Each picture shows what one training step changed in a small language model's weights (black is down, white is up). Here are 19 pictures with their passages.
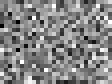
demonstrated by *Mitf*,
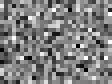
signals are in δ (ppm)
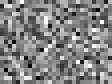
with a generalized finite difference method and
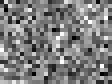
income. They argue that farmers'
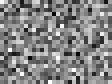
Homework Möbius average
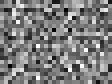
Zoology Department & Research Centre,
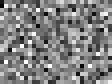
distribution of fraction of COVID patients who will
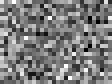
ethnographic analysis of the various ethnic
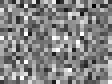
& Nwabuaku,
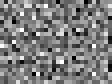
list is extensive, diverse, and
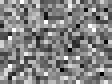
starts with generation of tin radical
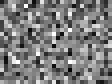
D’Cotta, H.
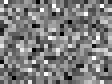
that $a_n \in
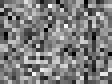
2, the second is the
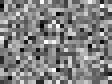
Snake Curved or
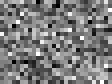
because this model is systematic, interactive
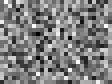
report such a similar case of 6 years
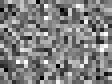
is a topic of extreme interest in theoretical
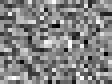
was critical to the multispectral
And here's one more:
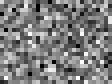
goals were achieved, it is important to
